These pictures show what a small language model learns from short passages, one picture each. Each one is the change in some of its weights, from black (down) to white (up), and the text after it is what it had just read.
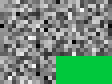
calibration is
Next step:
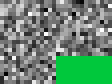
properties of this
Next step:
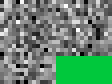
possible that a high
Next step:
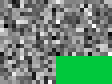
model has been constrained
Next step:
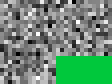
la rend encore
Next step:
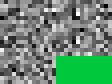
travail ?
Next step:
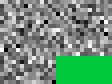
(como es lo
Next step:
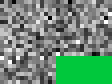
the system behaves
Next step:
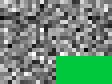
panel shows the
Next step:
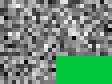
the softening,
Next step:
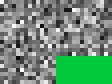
O objetivo
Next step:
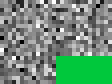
The analysis based on
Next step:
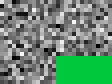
second equation in the
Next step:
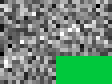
separation between their
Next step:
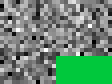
interactions with each other was
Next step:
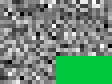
at the soaking
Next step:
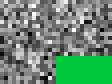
and changes,
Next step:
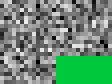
be as above and
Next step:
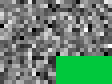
lei n.º
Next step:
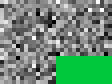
bias terms into
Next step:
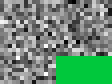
on the sine of
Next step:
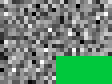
com as normas e
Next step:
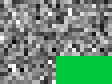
sources with the
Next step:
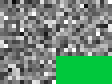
both the accessible
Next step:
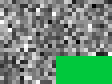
and the beta2
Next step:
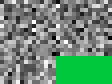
Destanı 1
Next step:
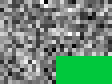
phase, followed by
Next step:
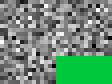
structure impacts
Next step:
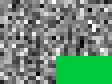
of 24 German
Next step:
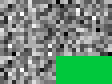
atividades que
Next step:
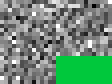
(1) можно
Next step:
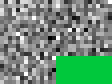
теории и
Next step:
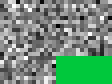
the same as requiring
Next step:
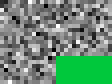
precedieron al
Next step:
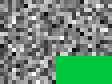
esa oila,
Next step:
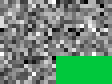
tilla tusda.
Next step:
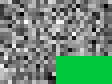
gas be evenly
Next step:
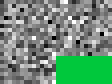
in the emerging field
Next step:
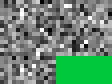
prove, nonché
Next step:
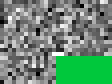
discurso recae
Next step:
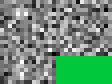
the weaker terms
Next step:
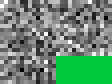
capacités et
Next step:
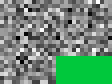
Matter Halo}
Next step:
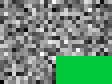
To get an
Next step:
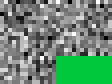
технологическими и
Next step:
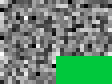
while blue
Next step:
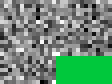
of the distance with
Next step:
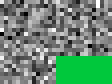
its own NN
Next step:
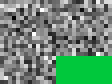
a violation of
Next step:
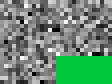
the first stage.
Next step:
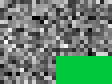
the PDG data
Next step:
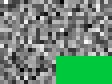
de doutorado
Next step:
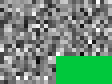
derived in a general
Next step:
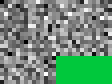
from a lattice
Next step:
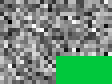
shu tutdan
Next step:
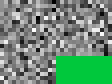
dapat turut
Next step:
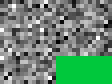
\vec \nabla
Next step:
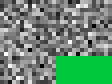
pass through the
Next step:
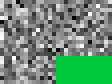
миф через
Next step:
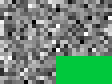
x and y due to
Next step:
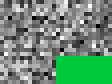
SM and EDF
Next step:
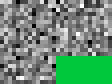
In Table 5, only
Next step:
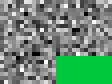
One could of
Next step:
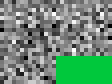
establish an
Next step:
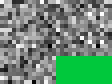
our equation (5) and
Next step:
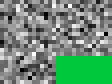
va pulmonologiya
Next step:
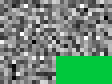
from Higgs
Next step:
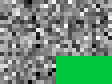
from far-side
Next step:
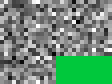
Bunga maktabda
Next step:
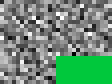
of Figure 2;
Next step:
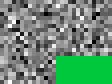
significa que as relações
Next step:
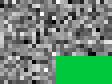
formulas predict
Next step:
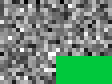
error bars for
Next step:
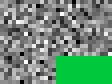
can define the generating
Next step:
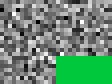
E1 SF here
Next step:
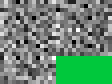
due to a possible
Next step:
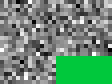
be easily
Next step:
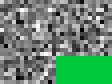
de l'époque
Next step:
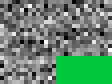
el ámbito
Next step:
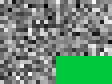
a impugnação
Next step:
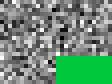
fluidez e
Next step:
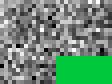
concerns such as
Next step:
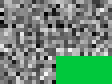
of $\xia$ is
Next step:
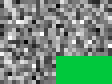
that the formula in
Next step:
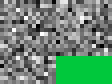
and scientific
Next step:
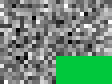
A $d$-qubit
